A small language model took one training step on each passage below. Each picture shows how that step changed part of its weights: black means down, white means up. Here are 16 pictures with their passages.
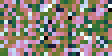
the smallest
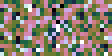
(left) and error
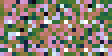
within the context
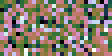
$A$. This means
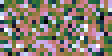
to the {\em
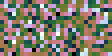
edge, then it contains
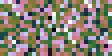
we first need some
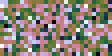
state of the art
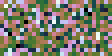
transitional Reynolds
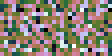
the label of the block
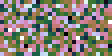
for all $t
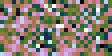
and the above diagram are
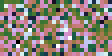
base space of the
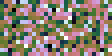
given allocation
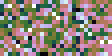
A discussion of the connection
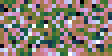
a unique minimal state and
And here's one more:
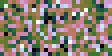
$$ with left invariant
